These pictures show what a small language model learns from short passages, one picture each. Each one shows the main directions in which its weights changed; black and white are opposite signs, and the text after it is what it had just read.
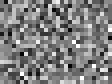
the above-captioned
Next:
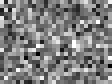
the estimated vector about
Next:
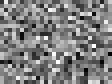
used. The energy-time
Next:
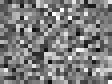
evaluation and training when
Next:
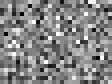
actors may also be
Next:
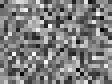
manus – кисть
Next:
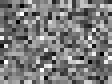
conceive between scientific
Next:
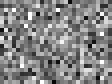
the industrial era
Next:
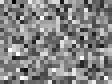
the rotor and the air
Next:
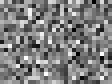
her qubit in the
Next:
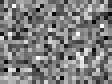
with asymptotic
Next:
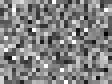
available manufacturing
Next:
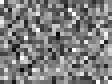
In the present study, the mean
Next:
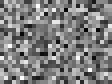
$X_t$ and each
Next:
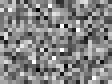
yerda asosan
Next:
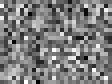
we conducted a numerical
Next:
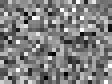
edge node[right]
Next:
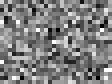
are respectively the electric and
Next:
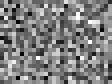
in the proposed model. Figure
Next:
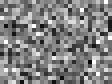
down. Their
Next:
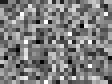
magnetic reconnection. The
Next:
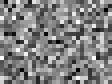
designed the research and
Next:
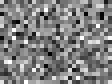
measured seeing, and
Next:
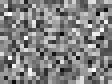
c. Promoting
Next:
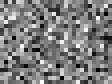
identified by hand
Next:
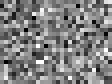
3D Modeling.
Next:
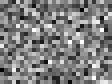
model that represents traceability information
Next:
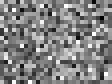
not unique; we may as
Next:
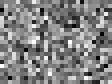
table 2 can be used to
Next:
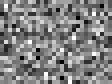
qilish siyosati
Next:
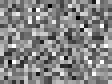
in-depth teaching
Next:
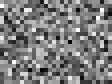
we can conclude that
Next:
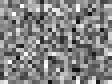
colloids. In
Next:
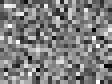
the band alignments, we
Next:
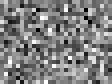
field $H$ play an
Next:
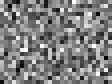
varying way, given that
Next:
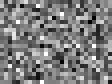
of $\kappa_T$.
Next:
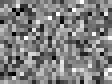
destroyed -
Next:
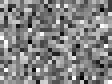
is a new type of energy,
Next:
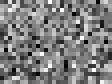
Vedas of India).
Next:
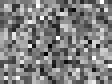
otherwise. This research shows
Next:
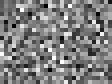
light with matter. One
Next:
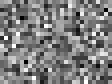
attitude of male
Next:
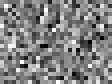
leads to a larger value
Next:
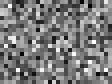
A ordem construtiva
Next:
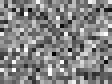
arbitrary two components
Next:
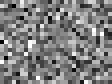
decizional să
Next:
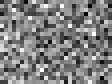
da verdade como um
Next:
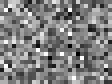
des conditions de travail
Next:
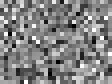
noise level; (8 --
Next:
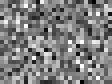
participants disclosed that they
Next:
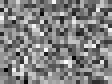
training are 2.4
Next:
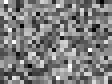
which would allow more reliable
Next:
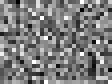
serried row of
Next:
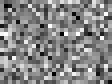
Wilson coefficient
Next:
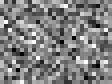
significant. All statistics
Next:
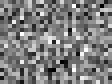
liberté se
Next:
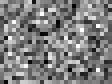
completely covered by the
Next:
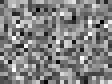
Guided Inquiry
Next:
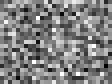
State. Therefore,
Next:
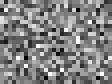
pairing matrix elements
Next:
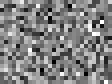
opinion. Research
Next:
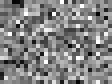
LASP Interactive
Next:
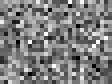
\end{equation} At
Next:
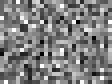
los cimientos en los
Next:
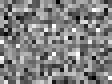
$T^*$ was observed
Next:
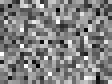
home ranges to be
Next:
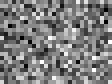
uma desinfecção do
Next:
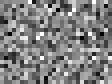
analyses helped to
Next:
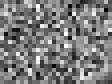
que o reconheceu como
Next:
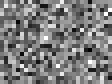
or international development.
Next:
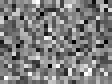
operate requires vision systems
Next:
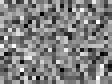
five weeks of
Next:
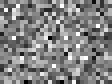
attributes indicated by the
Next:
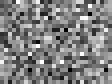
пособие, и
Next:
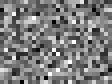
and superconductivity can
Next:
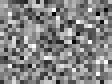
via material ablation.
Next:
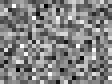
menjadi faktor
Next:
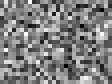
received significant development in
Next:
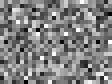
of the density of states
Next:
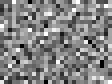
обмена опытом
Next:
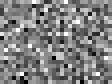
every researcher.
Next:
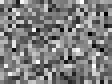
outros problemas estariam
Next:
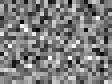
be successfully
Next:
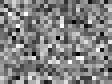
siyosat Amir
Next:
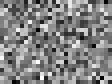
uchun yukni
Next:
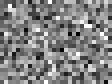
day t (month
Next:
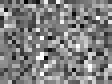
other can only be explained by
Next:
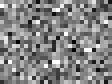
Wavelength Division
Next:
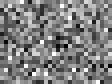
Cambridge, MA
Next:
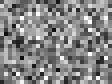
lors de ces deux
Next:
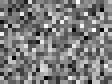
și anume:
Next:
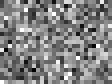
for each latent point
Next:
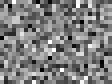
house "Amanat"
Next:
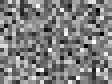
information storage. However, the
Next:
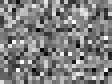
the highly reactive
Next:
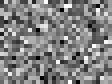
more rapidly .
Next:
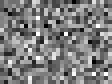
walnut meat), other
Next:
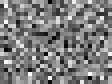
saqlab kelganligi
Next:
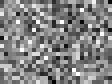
stiffened. Other
